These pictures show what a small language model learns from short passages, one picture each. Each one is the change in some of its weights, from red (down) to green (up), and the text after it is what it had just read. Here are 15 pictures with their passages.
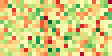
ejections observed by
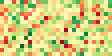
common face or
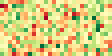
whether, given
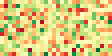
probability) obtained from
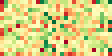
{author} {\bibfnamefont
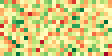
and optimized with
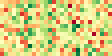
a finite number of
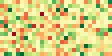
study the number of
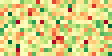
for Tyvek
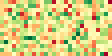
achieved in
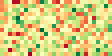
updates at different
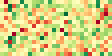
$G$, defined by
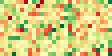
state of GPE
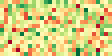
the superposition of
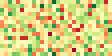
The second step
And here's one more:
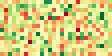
the energy spectrum and
